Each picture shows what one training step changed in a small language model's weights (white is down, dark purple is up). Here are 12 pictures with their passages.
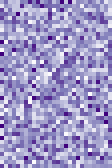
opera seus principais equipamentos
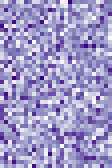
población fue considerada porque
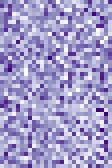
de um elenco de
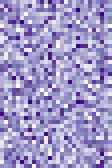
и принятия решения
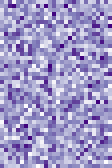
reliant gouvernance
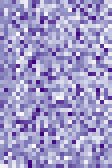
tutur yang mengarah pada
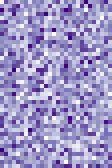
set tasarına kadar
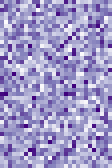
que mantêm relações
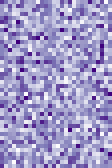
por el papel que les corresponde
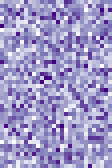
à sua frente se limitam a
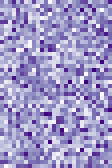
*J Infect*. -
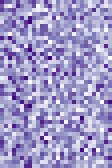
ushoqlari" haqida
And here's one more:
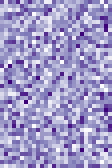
his qilishimizda mumtoz
